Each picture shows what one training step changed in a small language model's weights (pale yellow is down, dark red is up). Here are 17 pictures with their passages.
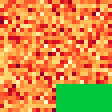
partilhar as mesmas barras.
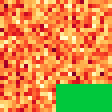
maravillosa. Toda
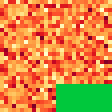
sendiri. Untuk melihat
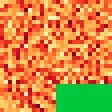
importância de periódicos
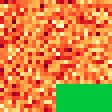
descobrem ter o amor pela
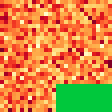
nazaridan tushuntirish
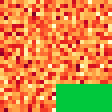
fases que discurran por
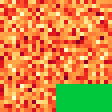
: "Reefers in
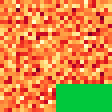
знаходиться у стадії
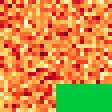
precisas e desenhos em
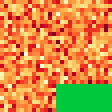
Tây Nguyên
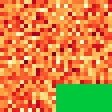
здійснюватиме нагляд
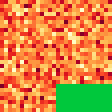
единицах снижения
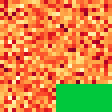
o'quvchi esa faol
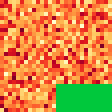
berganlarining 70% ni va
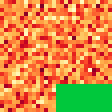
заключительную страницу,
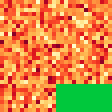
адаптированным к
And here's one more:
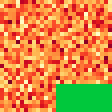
t değerlerinin 14,24 ile
